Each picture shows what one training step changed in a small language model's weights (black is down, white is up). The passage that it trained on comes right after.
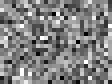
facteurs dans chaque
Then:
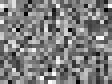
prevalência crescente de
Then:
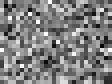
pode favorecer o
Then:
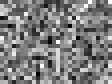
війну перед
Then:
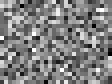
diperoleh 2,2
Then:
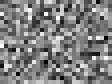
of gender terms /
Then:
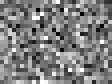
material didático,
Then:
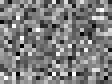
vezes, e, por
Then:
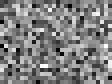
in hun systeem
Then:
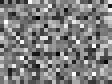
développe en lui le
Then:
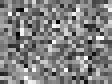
respirar. Pab.
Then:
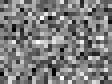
the high costs of
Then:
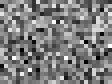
випусків акцій,
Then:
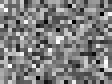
is. De tweede
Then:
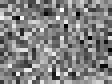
– психическими
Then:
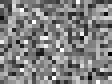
ahir perkembangan
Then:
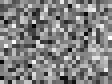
это реклама и
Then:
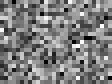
اردو کے
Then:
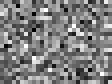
crime. In the
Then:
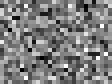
по определению В.
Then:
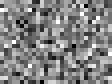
этди. Учинчи
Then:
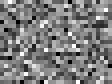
kizlarni oilaviy
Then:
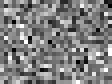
die Unterstützung
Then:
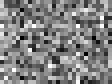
και η Minna
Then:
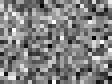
виявили певний
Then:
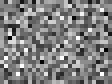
30 de julho de
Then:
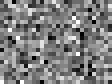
Yaponiyada 1000 dan
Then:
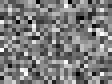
muhim hodisalarni
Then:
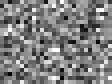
de acréscimo de
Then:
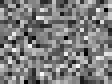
ARIMA modellari
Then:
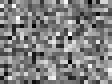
hamda xizmatlar
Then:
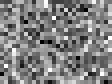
инициация и
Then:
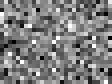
истоков крупного
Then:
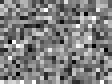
valorização da diversidade
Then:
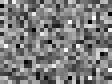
3. В мире
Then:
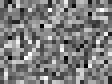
special attention to the
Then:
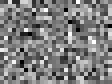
fanlar bo‘yicha
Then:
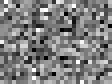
de suporte para os
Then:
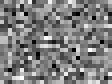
mensen (Cyert and
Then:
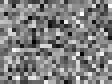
xorijiy tillarni
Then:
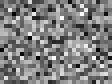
*EPRA International
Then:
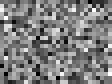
& Marcelo,
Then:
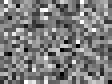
de estas capacidades para
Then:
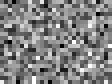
ёзда дискали
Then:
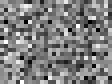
Bundan tashqari,
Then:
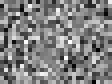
в Карагандинском
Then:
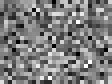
Concept of processing
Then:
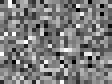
davlat) ishonchning
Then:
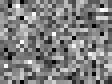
milliy adabiyot
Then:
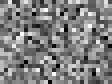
foydasiga va yana
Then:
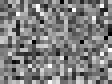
pliego sin identificador de
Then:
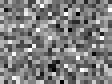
daryosi quyilish
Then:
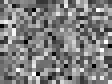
persistente, aliada à
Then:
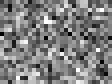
relação à média.
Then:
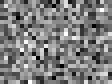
yuqori darajadagi
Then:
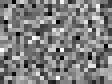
تبریز کی
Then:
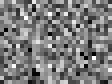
Adhikari, R.,
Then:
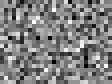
5-iyuldan soń
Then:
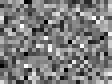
Educación, la Ciencia
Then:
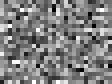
diatur sebelum
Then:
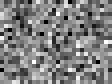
o Femproporex
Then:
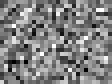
in Medicine and
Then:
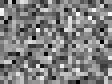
um julgamento civil
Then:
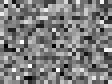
que presentan algunas
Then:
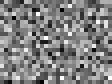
une étape déterminante
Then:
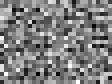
to their indirect
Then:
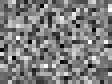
ser peligroso y que
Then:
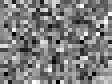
& Applied Science.
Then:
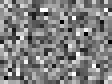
social em si, mas o
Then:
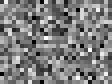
unidade de saúde e a
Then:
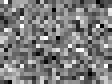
excluídos da
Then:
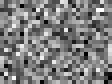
dessas inteligências
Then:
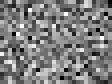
particulares no país
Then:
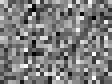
them quickly and
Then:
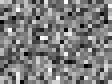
Este estudio subraya
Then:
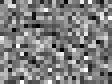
Martins, M. D.
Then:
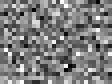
estudantes. II
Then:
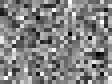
развития личностного
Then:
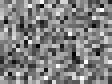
existe “a necessidade
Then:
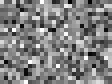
asma y EPOC.
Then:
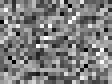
améliorer leur
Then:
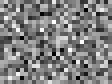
соціальної політики
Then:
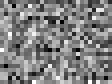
aborda la memoria
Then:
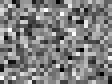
projet **ACORN**
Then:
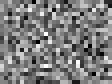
im ersten Schritt
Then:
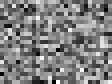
voorstellen. De
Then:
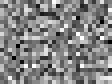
рН є одним з
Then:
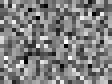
der Integration ein
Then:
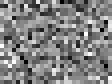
зазираючи то в
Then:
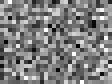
levantamento realizado,
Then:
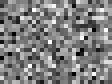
plastiche è
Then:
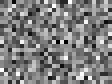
| LESSENICH
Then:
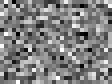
que afectan á
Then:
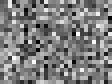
davlat darajasida
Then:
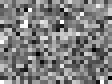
combustible puede
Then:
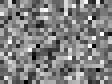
aged 18 and over
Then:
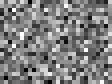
García C.A.
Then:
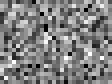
- Determinação de
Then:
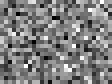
marketing* –
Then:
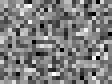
nutq madaniyatini
